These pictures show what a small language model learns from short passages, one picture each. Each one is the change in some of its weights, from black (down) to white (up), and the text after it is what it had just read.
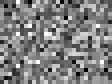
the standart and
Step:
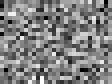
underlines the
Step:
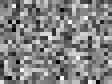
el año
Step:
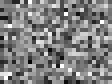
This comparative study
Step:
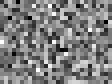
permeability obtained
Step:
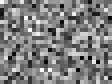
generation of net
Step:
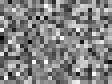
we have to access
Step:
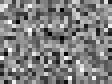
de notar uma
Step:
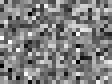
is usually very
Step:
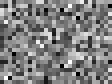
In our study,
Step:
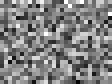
in the project.
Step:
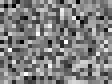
principio bien va
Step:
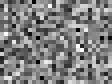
business structures and civil
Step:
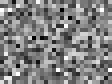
man, and this
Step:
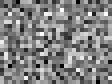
important to interest children
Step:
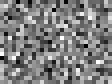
rasul dan
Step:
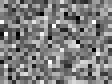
higher than a detection
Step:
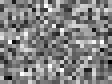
should consider using it
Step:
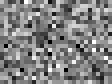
muammolar va
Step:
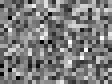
between the responses of
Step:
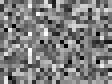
range of this
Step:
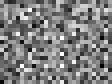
offers the benefit
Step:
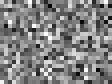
careful not to
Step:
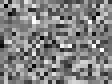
ulardan biri
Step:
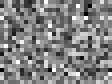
Organizing the
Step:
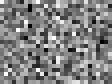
infecção que
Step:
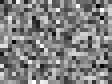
van een bank
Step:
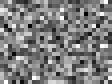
vivem no
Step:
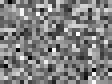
detected in the
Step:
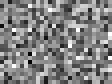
many decisions. As
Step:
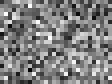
theoretical point is
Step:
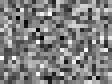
following statements are
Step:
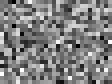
ambiente, a
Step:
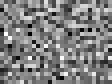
describe any kind
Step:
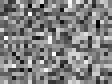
currently used on
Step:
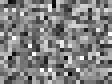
speaking of the
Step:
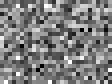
the power plant,
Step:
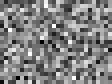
to the results of
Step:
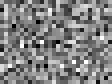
vision, target
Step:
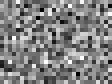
The result shows
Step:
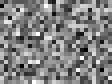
and analysed.
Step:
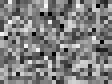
rot disease of
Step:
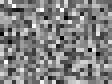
— сведения
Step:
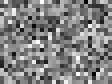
contato dos
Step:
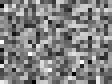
время как
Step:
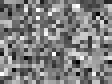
to their van der
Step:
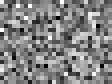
coordinates, the
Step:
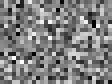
estimulando o
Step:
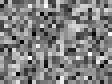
of Impact.
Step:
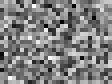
variable optical
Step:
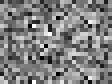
creazione degli
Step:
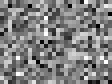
of the blended
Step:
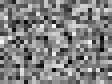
into news,
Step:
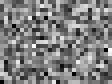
awareness will be a
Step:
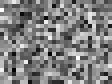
operative skills was
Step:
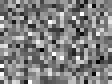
pais por
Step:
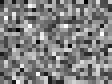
(high quality
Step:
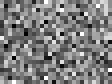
hamma insonga
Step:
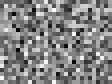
able to meet these
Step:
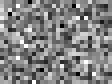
erosiva de
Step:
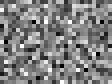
a esteatose
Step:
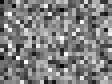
de waardering
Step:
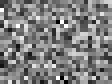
son la causa
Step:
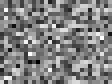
synthesis and drug
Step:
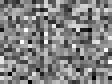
will be better if
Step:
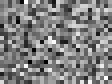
katta yoshdagi
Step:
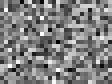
languages, but also
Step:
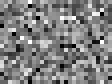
de entrada
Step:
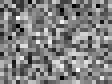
map. The most
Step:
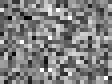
instability of the
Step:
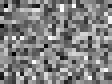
with compressed
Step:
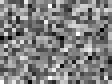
ega, uni
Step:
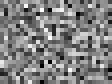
Figure 2 shows the
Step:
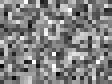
to 1 indicating the
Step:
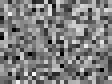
We will make the
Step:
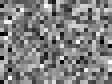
and have lower
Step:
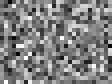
esta. -
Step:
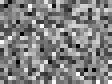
similar reasons to
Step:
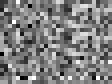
a language they
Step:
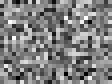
The findings indicated that
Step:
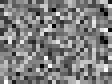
ch keine
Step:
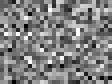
nossa cidade,
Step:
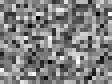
das condições do
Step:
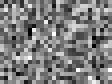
4. The
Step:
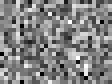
a trezi
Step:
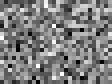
to the international community
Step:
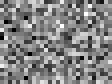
make causal
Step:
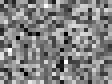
inner and
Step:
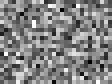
la modernización²
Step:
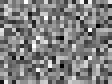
machine consciousness
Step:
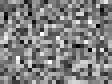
hilly region
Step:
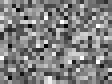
after laborious
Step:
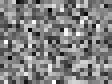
levam ao uso
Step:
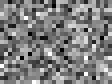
recherche du mot
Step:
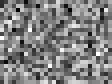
characters and
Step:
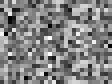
authors defined two
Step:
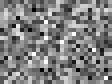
introduction of
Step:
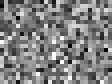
European principles to
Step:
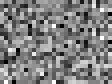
outline how a
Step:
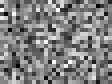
maintenance issues
